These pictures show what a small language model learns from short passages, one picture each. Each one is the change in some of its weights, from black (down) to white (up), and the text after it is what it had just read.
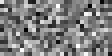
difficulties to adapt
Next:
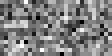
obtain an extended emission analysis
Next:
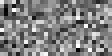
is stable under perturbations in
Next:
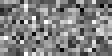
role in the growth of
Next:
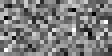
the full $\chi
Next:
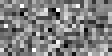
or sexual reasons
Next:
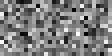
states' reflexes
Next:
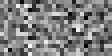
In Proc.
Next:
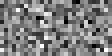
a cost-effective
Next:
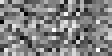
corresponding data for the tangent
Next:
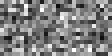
system affects company
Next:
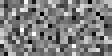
Liu et al.
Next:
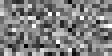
be Dirac type. In
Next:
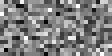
at the expense
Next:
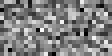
of the literature on the
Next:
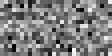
on the particle size.
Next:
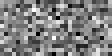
standard fuzzy sets.
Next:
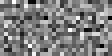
solutions to hyperbolic partial
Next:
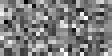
an infinite repetition of
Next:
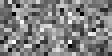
First, orbital propagation
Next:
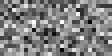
function for the reaction
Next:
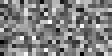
minimal level contains the information
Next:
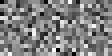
map $\omega:\mathbb
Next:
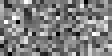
as long as the variations
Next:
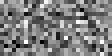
Otherwise $\forall a
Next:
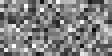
network will propagate information
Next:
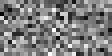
The signs of the
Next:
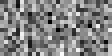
B \io \na
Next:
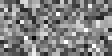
$p$ the target
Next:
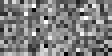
situation $f$ is
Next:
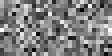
analysis, for any node
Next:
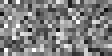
point. Samples are
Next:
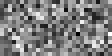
MC2, and
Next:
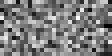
of Energy & Technology,
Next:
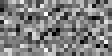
a minimum for $\psi
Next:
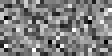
the third moment of
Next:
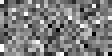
Medical College and
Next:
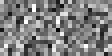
% \footnote{This
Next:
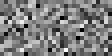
the order-disorder
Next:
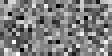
soft Higgs masses, as
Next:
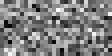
of an ensemble over all
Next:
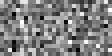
Comment, we
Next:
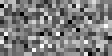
another intelligent
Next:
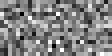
and $ \Gamma $
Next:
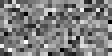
rankings, our
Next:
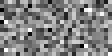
of a finite free
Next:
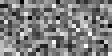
four seasons):
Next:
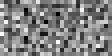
success rate as the
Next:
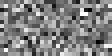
tori for the Hamiltonian
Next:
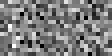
accordance with
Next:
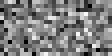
of two Kerr black
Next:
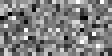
et du premier
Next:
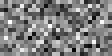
widely known for his
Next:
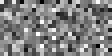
sequential Banach spaces
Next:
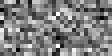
of differential inclusions.
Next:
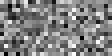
to teaching determines the
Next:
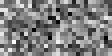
of $N$ on
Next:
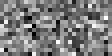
with other two parameters,
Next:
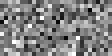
simplest version of our
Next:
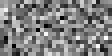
the LINEXP
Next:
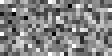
platforms, namely
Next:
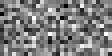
the established requirements.
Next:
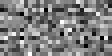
GCM in different time
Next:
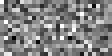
induced at the island
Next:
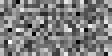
latest statistics,
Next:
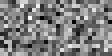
The cars have been
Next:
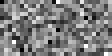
antipode, given
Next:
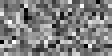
vectors. In this
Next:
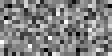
the functions mentioned available for
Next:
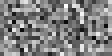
So, our criteria to
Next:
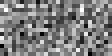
Researcher (IR)}
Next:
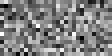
were taken at the beginning
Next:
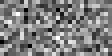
graphs of this kind of
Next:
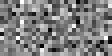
PA, showing gain
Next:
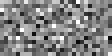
sweep, source
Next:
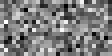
to the room temperature and
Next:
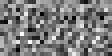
Original Research
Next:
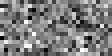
percentile value previously
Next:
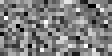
scattering introduces not only
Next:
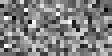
the next section.
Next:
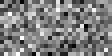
social networking capabilities
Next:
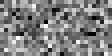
a PDS no1
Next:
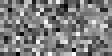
only during clock cycle
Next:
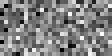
lower in the region
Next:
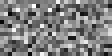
teaching TVET for
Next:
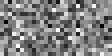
attain their full genetic
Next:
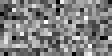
depends on good knowledge of
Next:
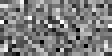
early time inflation and
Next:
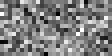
as the upper limit.
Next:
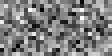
plasma in this period.
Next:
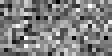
construct our candidate graph
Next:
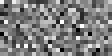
necessary information at each stage
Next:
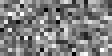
of triplicate
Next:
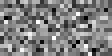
the other cells are dense
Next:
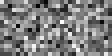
not affected, the
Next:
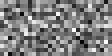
and $U$
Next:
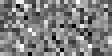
results, accessible to all
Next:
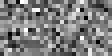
to advise the
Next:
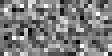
based on only one observation
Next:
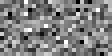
determining the most effective
